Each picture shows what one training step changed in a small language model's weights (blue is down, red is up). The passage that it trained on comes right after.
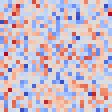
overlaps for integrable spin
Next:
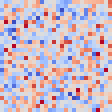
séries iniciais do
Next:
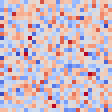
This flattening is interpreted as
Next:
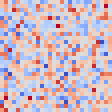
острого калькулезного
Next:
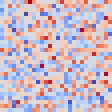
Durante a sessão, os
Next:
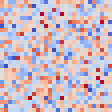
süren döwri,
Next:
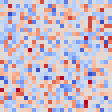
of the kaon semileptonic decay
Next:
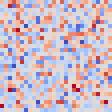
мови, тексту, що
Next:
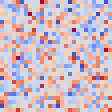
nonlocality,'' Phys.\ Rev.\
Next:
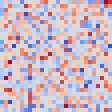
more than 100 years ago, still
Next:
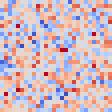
вполне стыкуется с
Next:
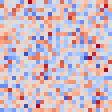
receive all W0x transactions
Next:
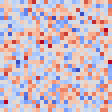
simple picture that ties together
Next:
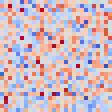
is the car. (b), (e)
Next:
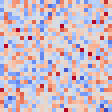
rate, instead of the total count
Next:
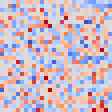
direbus menggunakan
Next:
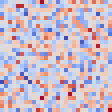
histórico y el argumento
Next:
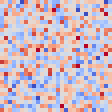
to their purposes: (1)
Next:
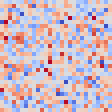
in the single Gaussian tweezer
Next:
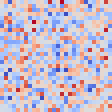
ishini sog'liq bilan
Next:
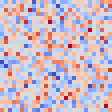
Figure 1. Critical current density
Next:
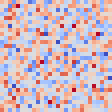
неуверенности, стала
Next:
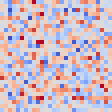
Mauludyana, B &
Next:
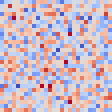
advantages of using the correlation functions to
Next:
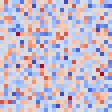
dolzarb masalalaridan
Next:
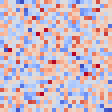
which is close to the value of the pair
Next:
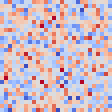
en quelques lignes et
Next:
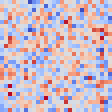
fixed number of tumbles $n$
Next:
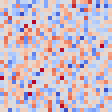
the variability of evoked responses
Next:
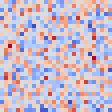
диссертации писались
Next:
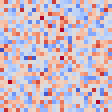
В.А. Лившиц,
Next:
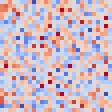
and identify the Feynman rules
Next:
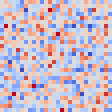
we have established a fundamental
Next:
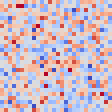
SNR, extended up to an
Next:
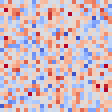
halos form from the collapse and
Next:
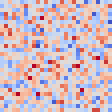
filters) and subtracted the
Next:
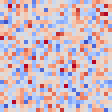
the XUV field. The returning
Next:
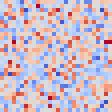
is frequently of interest to jointly
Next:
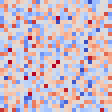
size of the multiparticle production region.
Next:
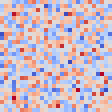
Várias técnicas de
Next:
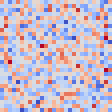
др.]; под ред.
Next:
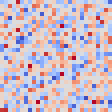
contrast, similar simulations of binary formation
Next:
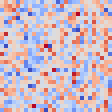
the self-force requires
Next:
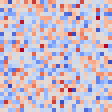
недостатності, гострих
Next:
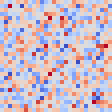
Тўлқин Ахмедов
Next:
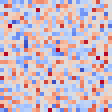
networks are layered based on two
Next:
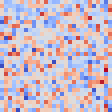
experiencing severe drying
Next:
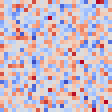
A + 1]$. The allometric
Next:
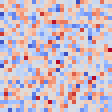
y plan individual de ajuste
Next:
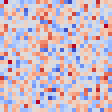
$Z^\prime$ can be generated at much
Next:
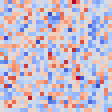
ta`lim kam samarali
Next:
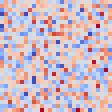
ou rapidement dégradables ne
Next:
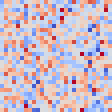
situation with neutrons is however also
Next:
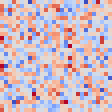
margin= -1pt,
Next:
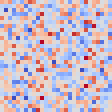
yang melaporkan laporan
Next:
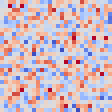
zwischen den Sprachen zu
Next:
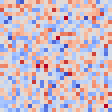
the action of an operator \begin{equation}
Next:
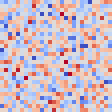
core is a mixture of iron and
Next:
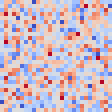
be proven in a few steps
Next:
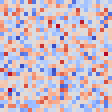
KB is a complete graph (no
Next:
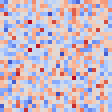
the absence of any pronounced
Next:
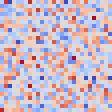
yangilangan boshqaruv strukturasi
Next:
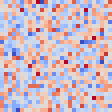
past 1-2 million years
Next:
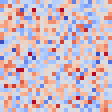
a two-stream instability.
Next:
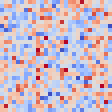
física dos pacientes está
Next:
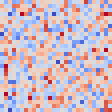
C. The development of perfectionism:
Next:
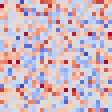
electron charge, $c$ the velocity of
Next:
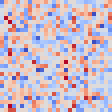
additional (multiplicative) contribution after the
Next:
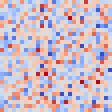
These ReaxFF simulation results are validated
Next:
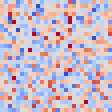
\author{ G.~Leckenby}
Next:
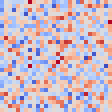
os adolescentes tenham
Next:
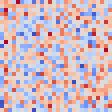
ice(s) absorption. For these
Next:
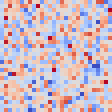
formation unlike other types of
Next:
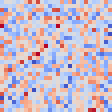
shu voqea-hodisalar
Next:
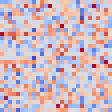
is less than one percent over a wide
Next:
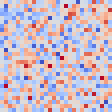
equivalent problem for bipartite
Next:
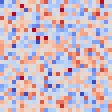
cognitivos y conductuales para
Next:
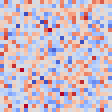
kelayotgan o'quvchilar uchun
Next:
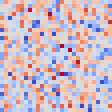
los apoyos externos que consideran
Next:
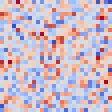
\end{figure*} In the foam,
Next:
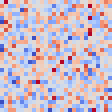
that cross-project flakiness
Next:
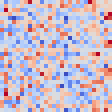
General del Episcopado
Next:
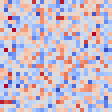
interaktiv vazifalarni
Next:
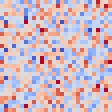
is expected to be zero in the zero temperature
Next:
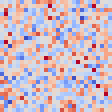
is of the order of a few tens of
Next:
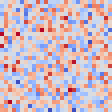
and innovation in the education system
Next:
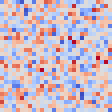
which can be derived directly from the
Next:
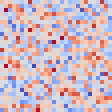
V. LEER VAN DE
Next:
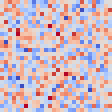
of the equipment were first, to allow
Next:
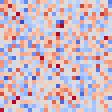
previous results can be considered a lower limit on the
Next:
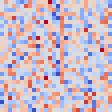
facilitate future research.
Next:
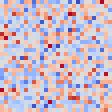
side in \eqref{eq: main estimate
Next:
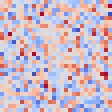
the Raman spectra of the film shown
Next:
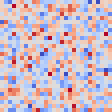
идеологически кадър и
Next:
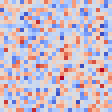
de obesidade mórbida,
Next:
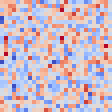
by an insulator so that direct transfer
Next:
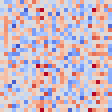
mediaciji, ki ga
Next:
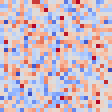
be buoyant and reach an
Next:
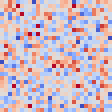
peak in the $K^+$ missing
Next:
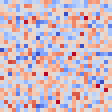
photon-shot noise and the detection noise
